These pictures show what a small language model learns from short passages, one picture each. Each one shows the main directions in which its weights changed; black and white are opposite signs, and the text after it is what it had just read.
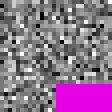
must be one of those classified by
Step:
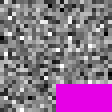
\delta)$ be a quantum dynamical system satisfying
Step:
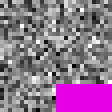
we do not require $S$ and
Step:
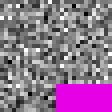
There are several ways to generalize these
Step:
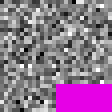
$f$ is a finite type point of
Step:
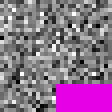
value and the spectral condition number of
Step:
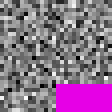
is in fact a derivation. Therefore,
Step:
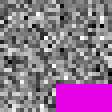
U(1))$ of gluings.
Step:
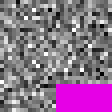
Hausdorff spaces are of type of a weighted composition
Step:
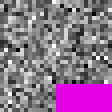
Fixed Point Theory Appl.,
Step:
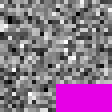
the dependence on the devices' coordinates is
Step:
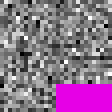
u\cdot \pi^b\in
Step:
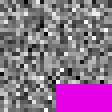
by putting $d(x,
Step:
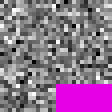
with a circular hole problem on
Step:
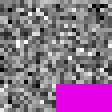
classes have order 2. These have already been
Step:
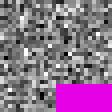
if to show the existence of a local splitting
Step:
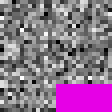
It is straightforward to show that the converse is
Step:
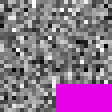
0.215. \] It is elementary
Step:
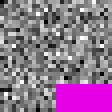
Conditions (3) and (4)
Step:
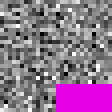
\\ \1\otimes FA \otimes
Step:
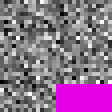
assume $i\in F$. Second,
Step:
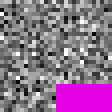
formula, see e.g.
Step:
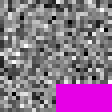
the corresponding affine connected space $(B,
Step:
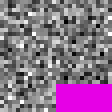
choosing $\tilde{\sigma}$ linear in the
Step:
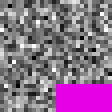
stay in force. Hence, on
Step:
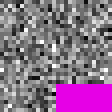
point of $Z$, and so we have
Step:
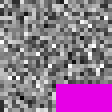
is our primary goal in this paper.
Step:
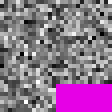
Due to finite-difference methods being
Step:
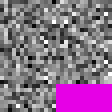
unlabeled variables, and
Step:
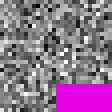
Choose $X\in\mathcal O$,
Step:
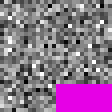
\binom{N}{j}$ (with
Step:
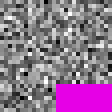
\par {\bf Mathematics Subject Classification
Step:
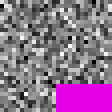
the full amalgamated products.
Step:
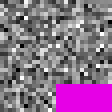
simply connected case, the Euclidean type corresponds simply
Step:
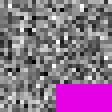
equivalent characterization for the algebraic reductions (in
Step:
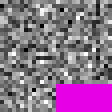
the resulting estimator does not necessarily have total mass
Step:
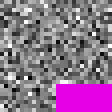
e_z,\quad \bm
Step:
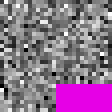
\in V(G)$ and $y
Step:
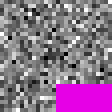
a $\P^1$ and attach
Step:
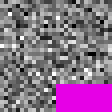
that SDPA requires higher offline computation
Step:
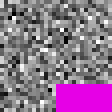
\end{figure} We also located
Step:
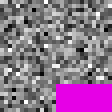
constants $c_1, \dots,
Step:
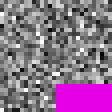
exponents. For a partially hyperbolic diffeomorphism,
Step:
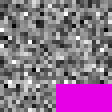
the compositions $$ F_{B,
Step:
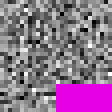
Assumption~\ref{AS.6} ensures
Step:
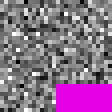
equations of form \begin{equation}
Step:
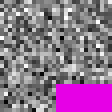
pendant vertex and the maximum degree of
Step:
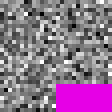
want to sum a list of real numbers.
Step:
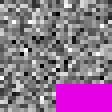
$L^2_\sigma$ with domain
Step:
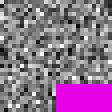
Otherwise, the existence of some
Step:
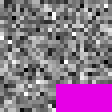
that $\sup_{x\in
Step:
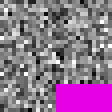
is no graph satisfying FC except
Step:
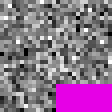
does not seem to be extended to the entire
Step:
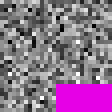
$\mathring{C}$ has at least as
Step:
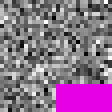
fulfills for $k=101$
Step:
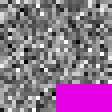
the rank-one model which belong to the
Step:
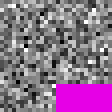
$P_n$. This strategy for proving
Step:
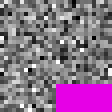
is a true martingale assuming that
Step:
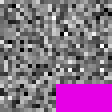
of length $2n$ such that the
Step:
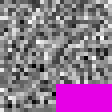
$M$ is not contained in
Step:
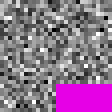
&f \widetilde g_{ij}&\ \
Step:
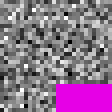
Proposition \ref{prop: SIP},
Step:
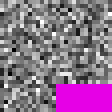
{$\mathbb{R} \times
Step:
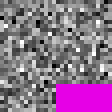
the two groups. Persistence
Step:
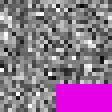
permutations on $p-2$
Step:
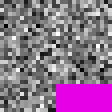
as indicated by the varying vertical
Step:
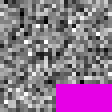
pseudoconvex hypersurface $M\subset
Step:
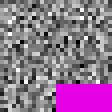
Hirsch\thanks{This research was
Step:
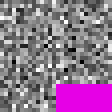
not equivalent to the 2-category of
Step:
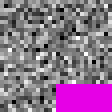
$u,v$ be normalized such that
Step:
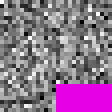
and $f_j^\alpha$ may
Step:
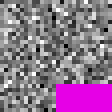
of $\t$. As this is a lattice
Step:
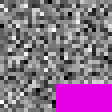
real Wigner $d$-functions $%
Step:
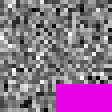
(\%)}, width=\textwidth,
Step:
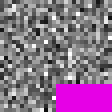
KKT conditions. In the case of
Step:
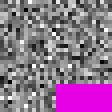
is an (unordered) pair of
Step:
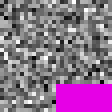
a weight function $W$ on
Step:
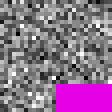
yields a quadratic equation for $x$,
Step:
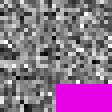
is surjective. It remains to show that
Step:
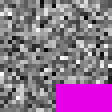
for studying the results of this paper.
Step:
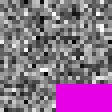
by $1$ and an ample collection
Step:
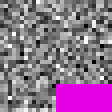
any symmetric monoidal (full) subcategory
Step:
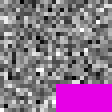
compact field of characteristic~$0$ induces a
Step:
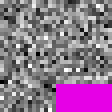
compact $d$-dimensional manifold $M$
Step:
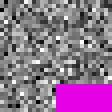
\emph{$2$-category theory of
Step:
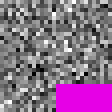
of $E$ alone are called
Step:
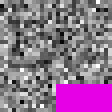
to the edge $\ve$. Stop the
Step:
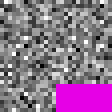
curve. Surprisingly, this
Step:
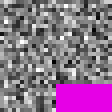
Lagrangian of the ``fermionic
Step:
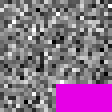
two parameters} In this section, we assume
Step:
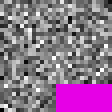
\mu(P) \log
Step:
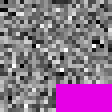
set of Chevalley generators of
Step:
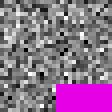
\sqrt{N}$. This prediction is
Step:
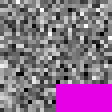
rank-one discrete valuation of the field
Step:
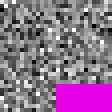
defined as in \eqref{level0}
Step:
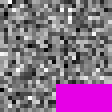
between our results and those reported in
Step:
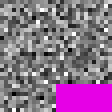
a non-zero invariant vector. Let
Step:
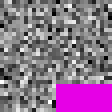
of the exponential problem (Eq.
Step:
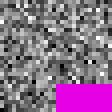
result. The proof uses classical techniques from the
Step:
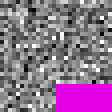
on $P$ and ends in
